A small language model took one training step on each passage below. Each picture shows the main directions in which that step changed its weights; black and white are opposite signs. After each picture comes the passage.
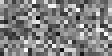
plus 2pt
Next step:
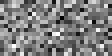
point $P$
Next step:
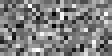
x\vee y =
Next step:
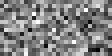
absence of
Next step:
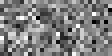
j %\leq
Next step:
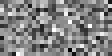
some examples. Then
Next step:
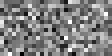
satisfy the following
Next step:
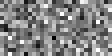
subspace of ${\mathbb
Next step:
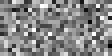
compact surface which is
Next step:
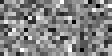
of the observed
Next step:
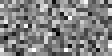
is finitely generated and
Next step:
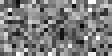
%Suppose that
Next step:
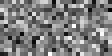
their sum must not
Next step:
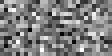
of just one
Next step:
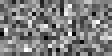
we discuss some
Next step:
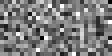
are independent of the
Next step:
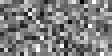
small enough for
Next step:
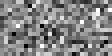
= \varepsilon S
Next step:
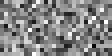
D$ along
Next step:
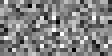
\leq s \leq
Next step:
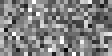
triangular and
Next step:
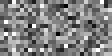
from the Morse
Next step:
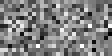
the crossing
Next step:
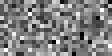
symmetry of the
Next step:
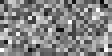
of $k$ it
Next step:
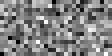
Therefore we can
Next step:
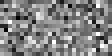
ones proposed
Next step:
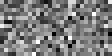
introduce a new
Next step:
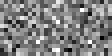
the previous equation by
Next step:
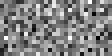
$\ga$ is a
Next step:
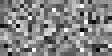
start with
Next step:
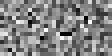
codimension one
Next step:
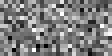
the result (2)
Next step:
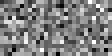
accuracy and
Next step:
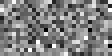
if it is not equivalent
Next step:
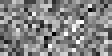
matrix-valued function
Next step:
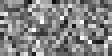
graded free
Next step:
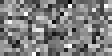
to check
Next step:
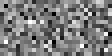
each run of the
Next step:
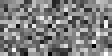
canonical cross}.
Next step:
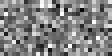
By defining
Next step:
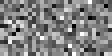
the expected limit
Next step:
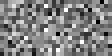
$F$ be a
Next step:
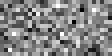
each different value of
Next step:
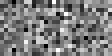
The proof consists of
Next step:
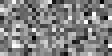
if it is possible
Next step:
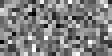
then gets the
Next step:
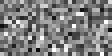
the category of graded
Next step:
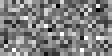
with diverse
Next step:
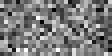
is known that if
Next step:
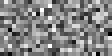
analogy with the
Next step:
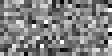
{\rm sin
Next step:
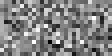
with low, the
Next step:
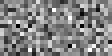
series obtained in
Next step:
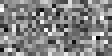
consider a conjecture
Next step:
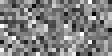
la suite.
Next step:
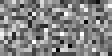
we only check
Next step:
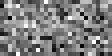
that modifications
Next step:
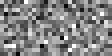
generated by the following set
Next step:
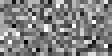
by extending it
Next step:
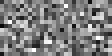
the next section.
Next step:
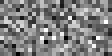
the (reduced)
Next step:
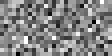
$V$ be
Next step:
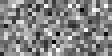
$F$ or a
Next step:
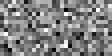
will become particularly
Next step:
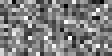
is neither the
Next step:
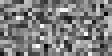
large, say
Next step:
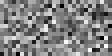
and $\beta$ are
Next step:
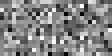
need to compute the
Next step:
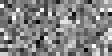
of unital operator
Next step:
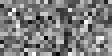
wo im
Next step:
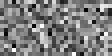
operators} Now
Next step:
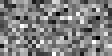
canopy direction
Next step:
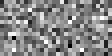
final result,
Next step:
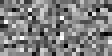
evaluated over
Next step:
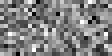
curve corresponding to a
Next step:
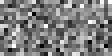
formal neighborhood
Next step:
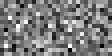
the proof exactly follows
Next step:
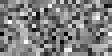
the nose at the
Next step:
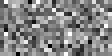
Set up the problem
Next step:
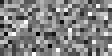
applied: a
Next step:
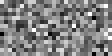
which $A$
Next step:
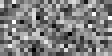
Helly representation,
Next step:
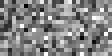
assumed to lie
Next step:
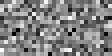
only on $m$,
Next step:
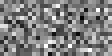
the origins
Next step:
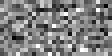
this case, we
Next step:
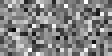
problem. In section 4
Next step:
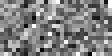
J. Diff.
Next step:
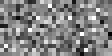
respectively, by means
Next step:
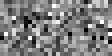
In the following theorem we
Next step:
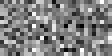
equations of first order with
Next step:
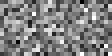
(as we see in
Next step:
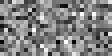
chosen as follows:
